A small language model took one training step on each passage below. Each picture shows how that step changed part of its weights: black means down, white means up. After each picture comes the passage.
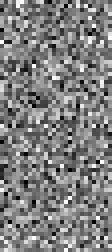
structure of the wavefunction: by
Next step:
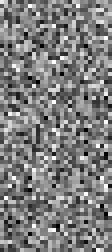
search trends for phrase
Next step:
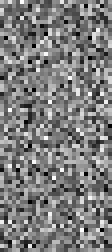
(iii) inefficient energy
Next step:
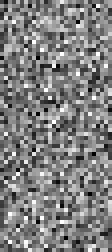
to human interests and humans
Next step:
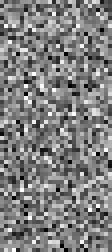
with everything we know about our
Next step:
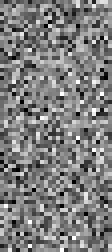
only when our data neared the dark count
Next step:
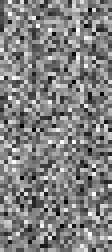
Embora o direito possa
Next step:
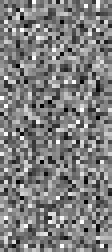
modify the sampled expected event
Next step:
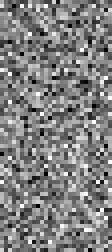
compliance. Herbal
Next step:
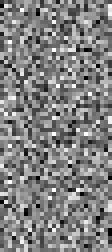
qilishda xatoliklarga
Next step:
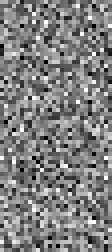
en de Erasmus Universiteit
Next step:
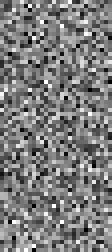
Rr value is at its maximum and
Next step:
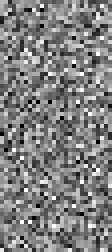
(OZ) equation \be {\hat
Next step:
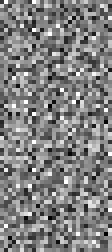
умови не лише
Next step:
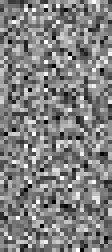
мероприятий на
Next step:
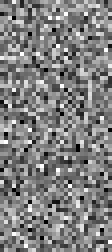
godine i trajala do
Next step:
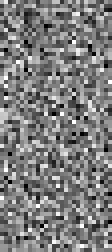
velosipedda uchish.
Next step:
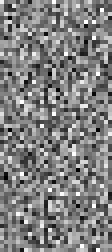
from a symplectic manifold
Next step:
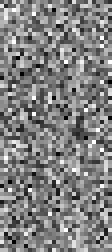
the real discharge. *Case B:
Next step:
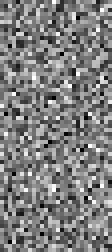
an intuitive understanding of the result in
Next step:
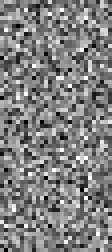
phasing out existing coal power
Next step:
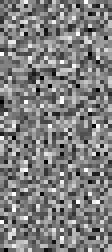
functions $S$ and $D$ are
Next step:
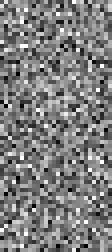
ways to solve and develop coal mines
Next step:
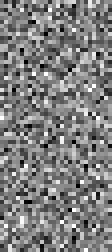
with the resilience itself. As
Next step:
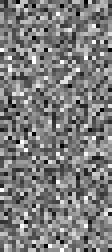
evaluate MA by using the more general and
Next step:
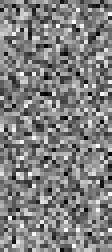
and expense. - Process-level
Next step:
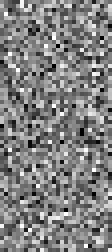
'Galaxy Basics for
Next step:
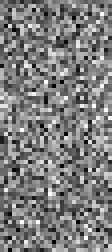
the need to apply effective methods and
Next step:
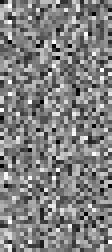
Duvaufferrier, 2005).
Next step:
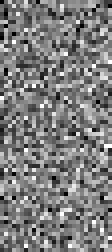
ha of land surface and about
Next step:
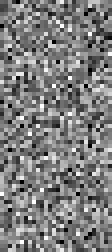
2 by finding normalized solutions to
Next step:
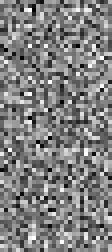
brazo robótico Como
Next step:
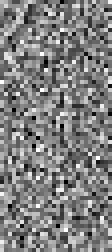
à variables latentes. Elle
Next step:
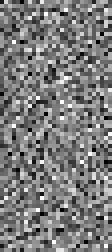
TRXn 360) and ammeters
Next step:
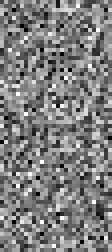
$\beta_0$ the intercept. The
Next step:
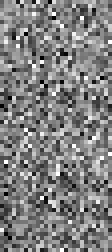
is of the order: \begin{equation}
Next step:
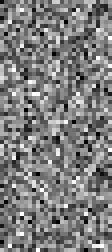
not show metallic lines other than
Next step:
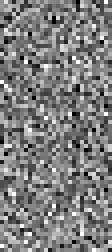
culturais, desenvolvendo
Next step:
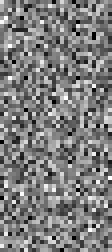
the direction of trigger and
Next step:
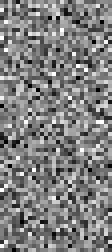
evaluated the internship well to very
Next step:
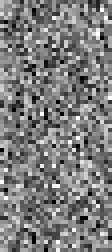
teve início a partir da
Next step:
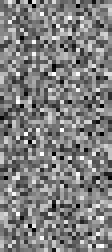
wavelength tunable optical
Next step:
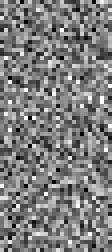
ani neprezentoval v
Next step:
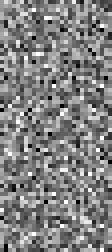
fidelidade. O Gazebo
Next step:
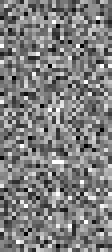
of *p*-tolyl
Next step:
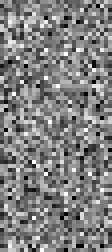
of Small-Business Loans
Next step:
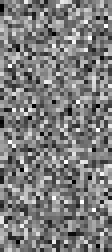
muhim jihat shundaki,
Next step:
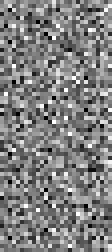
(precipitation, temperature) in the
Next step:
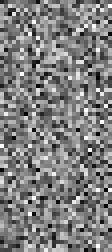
CDC, Covid-19
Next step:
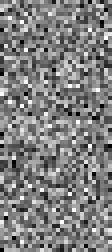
the standard formalism, related to the
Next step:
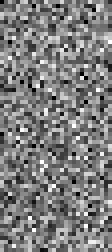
waves in DI aVL with
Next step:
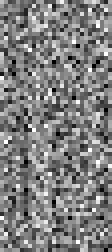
XX аср бошларида
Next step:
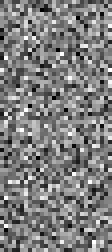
alternative); - can reduce the
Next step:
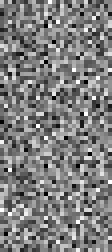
to achieve them is a waste of
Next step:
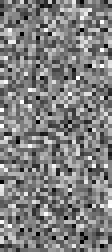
raqamli davr deb
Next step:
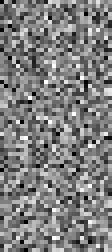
the issues of improving the
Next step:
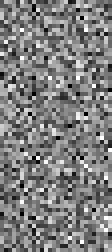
the study area (Figure 5 and Table
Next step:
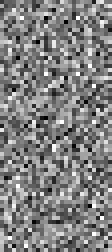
Both physical and quasi-particle
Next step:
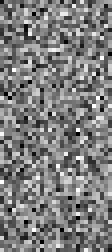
Newman, A., Le, H.,
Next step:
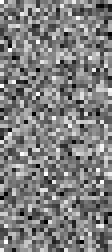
in this project, we designed an
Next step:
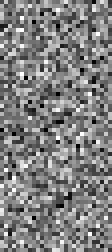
possible up to 40-50 qubits
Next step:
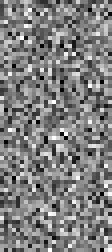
current status of data interoperability
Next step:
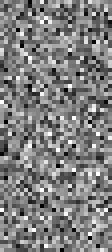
conclusion that most ($\sim$
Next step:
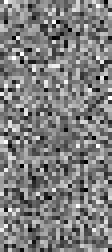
integrales y de encuentro con
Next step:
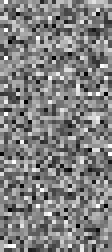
розраховане за
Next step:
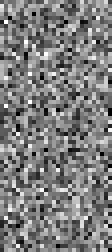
restrict the query subspace to
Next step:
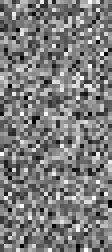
FM state, is nearly 10-15
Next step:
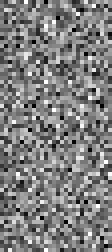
% RSD was below 5% for
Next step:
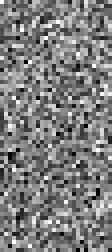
tizim daraxtga kuchli
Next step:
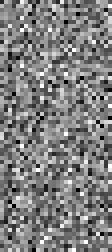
TAA interval from 315° to
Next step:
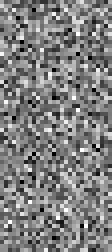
differences with respect to a normal
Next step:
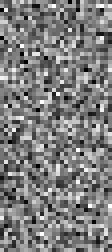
has not appreciably changes by
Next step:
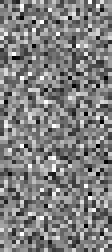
this technique are further discussed.
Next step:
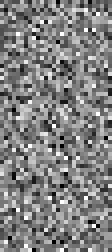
results that arise from the project.
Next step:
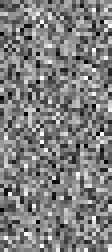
como tal espécie apresenta
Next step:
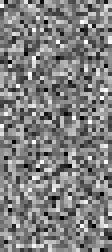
Executive Summary In this
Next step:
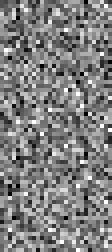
effectively be non-degenerate,
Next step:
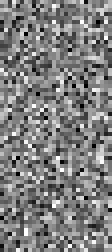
and $\mathbf{v}$ approximately
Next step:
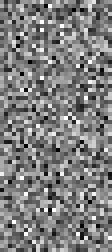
are higher. In addition, it may be
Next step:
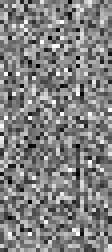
Gráfico de representatividade
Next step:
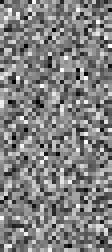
significantly deter rural women from participating in
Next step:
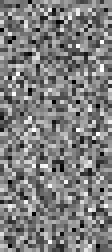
JC, Carlsson GE.
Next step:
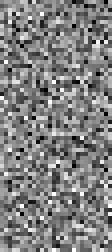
disruption. In addition,
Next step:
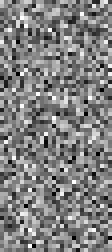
able to surveil a small solid
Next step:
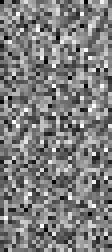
is proportional to the size of the
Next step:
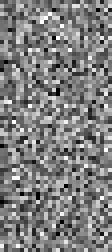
Similar non-Markovian results were
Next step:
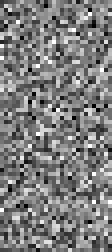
withdrawals (posed as a
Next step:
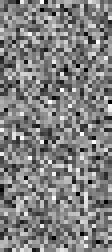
activation value of a single component, we
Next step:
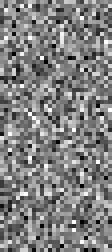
means are not specified; In
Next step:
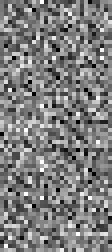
activities management related to home and
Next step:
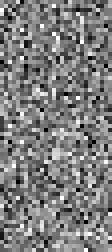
natijalarga ishlov
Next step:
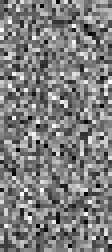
dedicated journal issue on this
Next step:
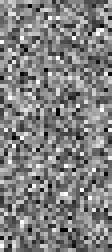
determine the sign. To avoid the
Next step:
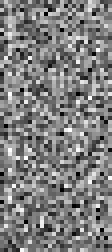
g'o'za, bentonit
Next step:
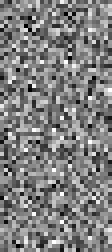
of the three gold configurations
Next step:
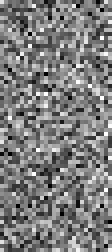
markt bederven, kan
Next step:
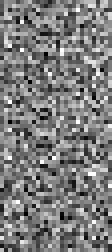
dünyadaki nasibi
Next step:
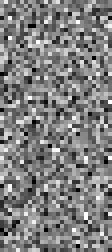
electronic media. Perhaps
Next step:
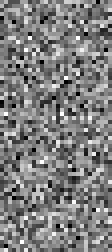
why the proverb does not contain
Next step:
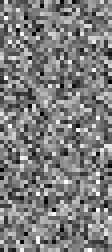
diamagnetism of LK-99
